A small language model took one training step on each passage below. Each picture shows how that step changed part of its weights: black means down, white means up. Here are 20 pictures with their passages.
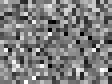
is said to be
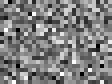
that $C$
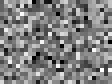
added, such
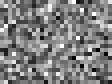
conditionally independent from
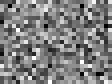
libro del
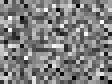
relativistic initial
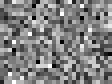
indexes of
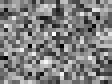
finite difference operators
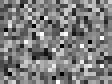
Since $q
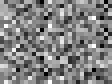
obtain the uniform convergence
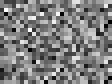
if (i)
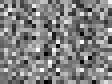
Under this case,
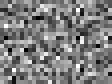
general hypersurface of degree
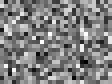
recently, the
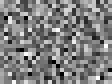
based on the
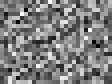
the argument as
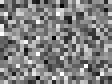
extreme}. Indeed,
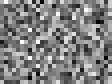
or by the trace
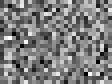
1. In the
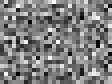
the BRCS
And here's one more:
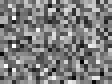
5$, the corollary
